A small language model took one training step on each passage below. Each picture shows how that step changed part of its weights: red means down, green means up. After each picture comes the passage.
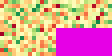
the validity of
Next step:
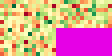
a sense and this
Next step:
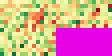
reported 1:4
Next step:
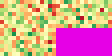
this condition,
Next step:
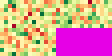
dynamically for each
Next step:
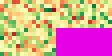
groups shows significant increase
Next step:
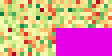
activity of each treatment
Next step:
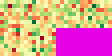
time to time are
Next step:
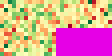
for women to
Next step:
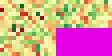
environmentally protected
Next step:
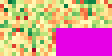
for all available global
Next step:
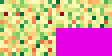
described below.
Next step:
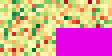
is expected to
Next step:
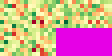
Health Organization*.
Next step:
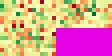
a in disease
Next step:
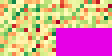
and days to first
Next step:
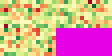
even fragmented
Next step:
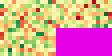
Elements of
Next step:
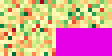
is less than six
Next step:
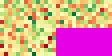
the text is
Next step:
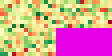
to Pakistan
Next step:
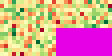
of research in this
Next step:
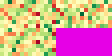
customers and
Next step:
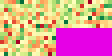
Play Store
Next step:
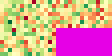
theory, the concept
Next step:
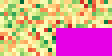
strategy to connect
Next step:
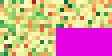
considered for the
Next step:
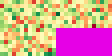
also supports
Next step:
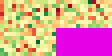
therefore we refrain
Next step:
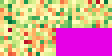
appearance of
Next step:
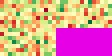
see the reference to
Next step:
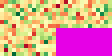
the whole hypothesis above
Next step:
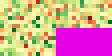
gains and
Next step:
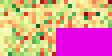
deal of
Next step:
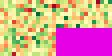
in more than
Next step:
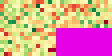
loss of water on
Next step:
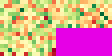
1 is an
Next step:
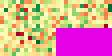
on a set of
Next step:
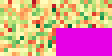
of Interest:
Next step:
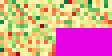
chemicals. The
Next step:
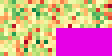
in areas with
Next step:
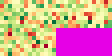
value is from cluster
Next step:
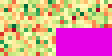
number create good conditions
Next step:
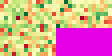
values for the
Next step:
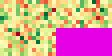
a slight negative
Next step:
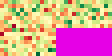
the necessary changes.
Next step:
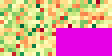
assessment of the risk
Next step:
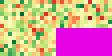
Despite schooling
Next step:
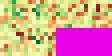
in a hybrid
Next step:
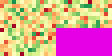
the contact,
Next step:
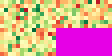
on the quality of
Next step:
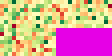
and *For
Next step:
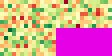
for richer
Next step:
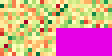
deflection of the
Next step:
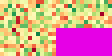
among their targeted
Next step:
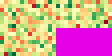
protocol helps in
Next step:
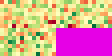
territorial and
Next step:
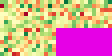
Ocean and
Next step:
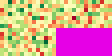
web server
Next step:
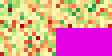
the rise of
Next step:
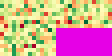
be fed back
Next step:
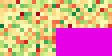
the wild species
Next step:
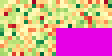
propagating in
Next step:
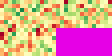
the requirements of the
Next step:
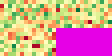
Machine failure
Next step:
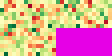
Figure 1 reveals
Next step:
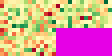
bearing the male
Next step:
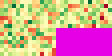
streamed directly
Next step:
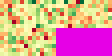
feudal law
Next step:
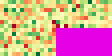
to property,
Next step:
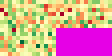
services it provides.
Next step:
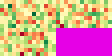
technologies utilisation is
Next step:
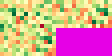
had not been
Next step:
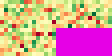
to construct
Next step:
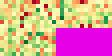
digital twins
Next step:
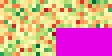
the power system and
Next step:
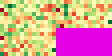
communication networks, based
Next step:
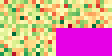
species, and the
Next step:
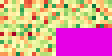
experimental verification of
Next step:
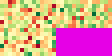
with respect to
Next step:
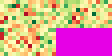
significantly as opposed
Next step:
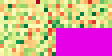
shown in Table
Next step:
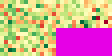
recommendations. Ad
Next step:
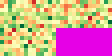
choice was determined
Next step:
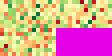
addition to the
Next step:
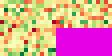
to the argument
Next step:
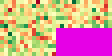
morbidity and
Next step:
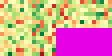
research will focus on
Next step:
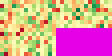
different human faces
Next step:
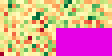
In recent times,
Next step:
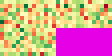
used as inputs
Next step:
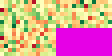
simulations were performed
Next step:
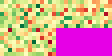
increased due to development
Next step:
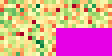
its products in a
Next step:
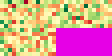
main object is
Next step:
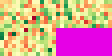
signifies that
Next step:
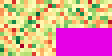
threatens to
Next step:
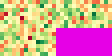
effectiveness in higher education
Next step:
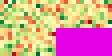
transition impacts and costs
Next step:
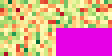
failures with
